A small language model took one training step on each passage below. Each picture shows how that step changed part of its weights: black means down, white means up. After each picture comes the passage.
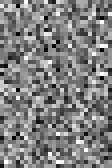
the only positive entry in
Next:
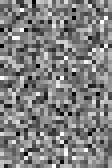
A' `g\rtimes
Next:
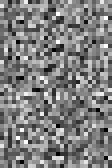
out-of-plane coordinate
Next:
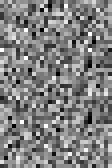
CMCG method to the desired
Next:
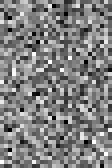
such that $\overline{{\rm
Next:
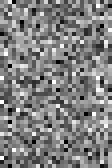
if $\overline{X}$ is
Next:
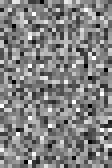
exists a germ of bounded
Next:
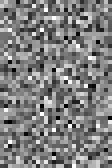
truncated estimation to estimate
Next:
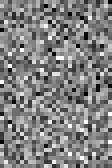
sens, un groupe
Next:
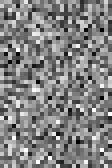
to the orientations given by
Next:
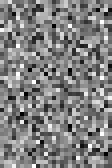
similar to the proofs provided above
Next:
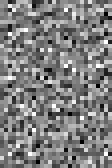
Mat. Sb.
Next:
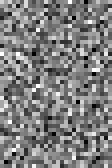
4K'\eta \le
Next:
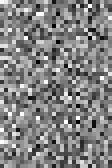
this chapter is just one
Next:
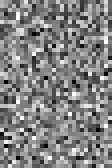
to $x(\cdot)$, we
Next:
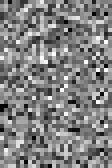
for (\textbf{K1})
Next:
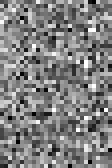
g \in [-\infty,
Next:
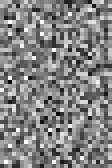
to the graph in Figure 1,
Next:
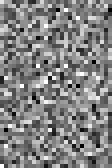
parameter, i.e.,
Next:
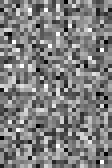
first row we have ${6
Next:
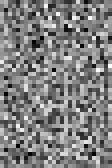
mechanisms. We propose
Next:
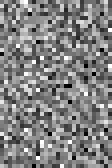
is less than a constant multiple of
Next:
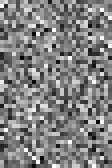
of the metric space $\mathcal
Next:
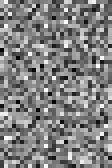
where this distinction makes
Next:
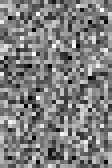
gauge theories}},
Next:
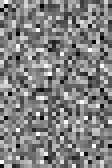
we need to define what a marked
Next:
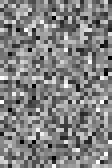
of $X\times X$,
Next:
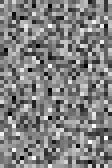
\section{An unconditionally
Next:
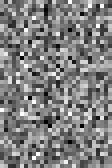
DPY}. There has therefore
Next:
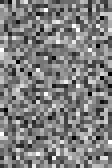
reduced the re-modified
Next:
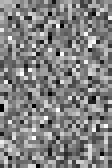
the boundaries of working on
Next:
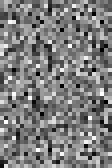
We also require the following small
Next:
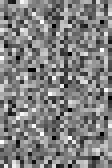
one. This makes the procedure
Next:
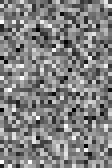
is a {\it rotor}
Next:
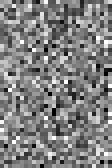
so for $n > 1$
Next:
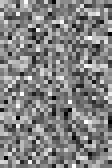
the time series data to which it
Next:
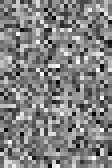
$f$. If the space
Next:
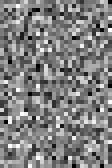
which is organized by
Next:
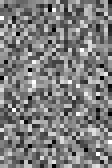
the longitude) of
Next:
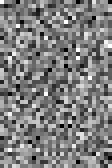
polytopes are not symmetric
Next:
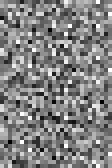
P}+\mathcal S$ is
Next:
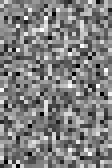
r;\kappa\right) $
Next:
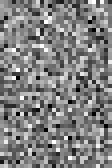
(given $\zeta\in
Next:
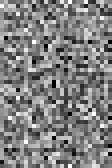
the F. and M.
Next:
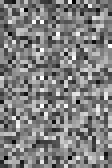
$F$. Mubayi
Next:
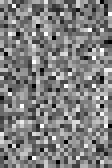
case $K_A\ne
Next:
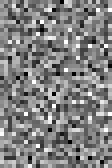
prod = 1 # Case
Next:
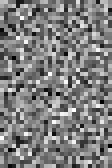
left adjoint module $M$
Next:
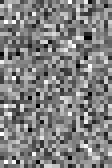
Argos team and
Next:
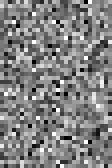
and Laurel E.
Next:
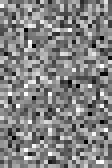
of a discrete union of all
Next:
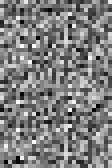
m$) tests, in
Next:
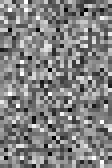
of all the quality measures.
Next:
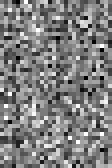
with only real roots and
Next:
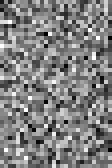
$c\in {\mathbb
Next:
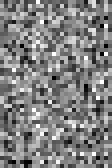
\bbR^\dim$, such
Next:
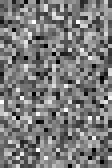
large.} By definition, \[
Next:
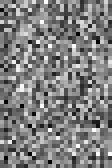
$a$. Hence we can
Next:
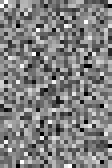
are the Legendre
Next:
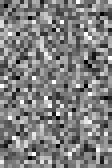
the hospitality.
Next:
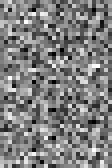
but one then notices that it
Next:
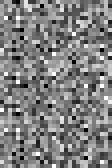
has only slightly lower
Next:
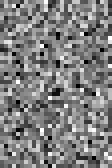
same order as they are located
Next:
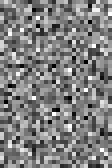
local version of the isomorphism theorem.
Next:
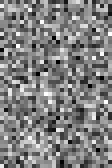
a simple root; \item
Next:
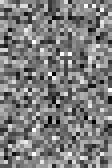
criterion. This approach may
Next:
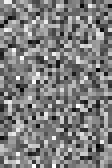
holds for $m=2$
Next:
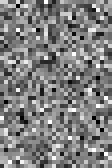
their advantages in terms
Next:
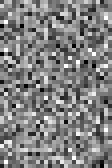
look at the third item
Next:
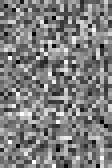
$v$ denote the vertices of
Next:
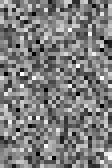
eigenvector is its maximal eigenvalue
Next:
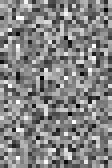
suggest to truncate
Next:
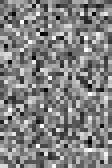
Suppose that $\| f\|\sb
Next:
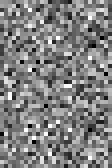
a pair of samples near each
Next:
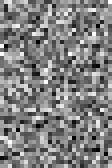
is consistent that there is
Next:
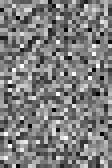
representation. In our case we obtain
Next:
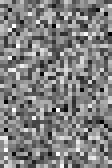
to compute the equilibrium strategies.
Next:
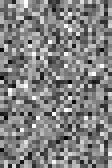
respectively. The space of difference of
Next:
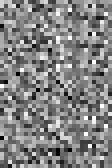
in this case only), then
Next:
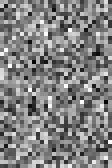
of $L^\ast$ is
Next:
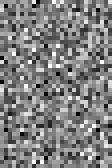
and supply costs.
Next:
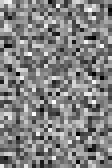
that the correction term in the
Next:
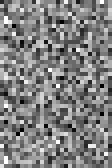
extra obstacle in
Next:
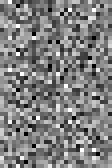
dividing curves is not
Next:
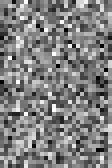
form containing exactly $d$
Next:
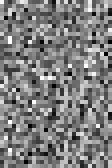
error. \end{abstract}
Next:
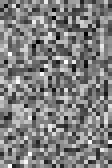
$d$ is a negative constant
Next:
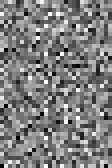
u\right) $ where
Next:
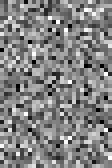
the Belgian end of
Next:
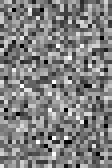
exists $\{\psi_n \geq
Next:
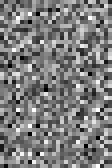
Finally, putting $Q=
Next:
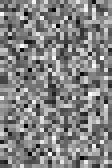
genus zero case), or
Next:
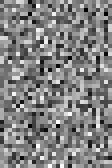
\begin{proof} Acting
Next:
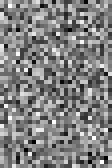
the Mellin transformation with respect
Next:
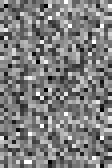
But before we do so, we
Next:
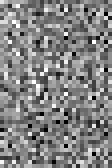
&\begin{cases} B =
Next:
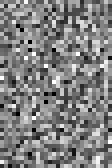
and $\beta_p$ depending
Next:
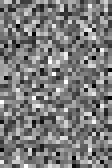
us define an $m\times
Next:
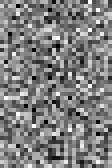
a coarse grid.
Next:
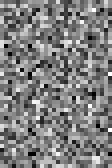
interactions. The problem formulation
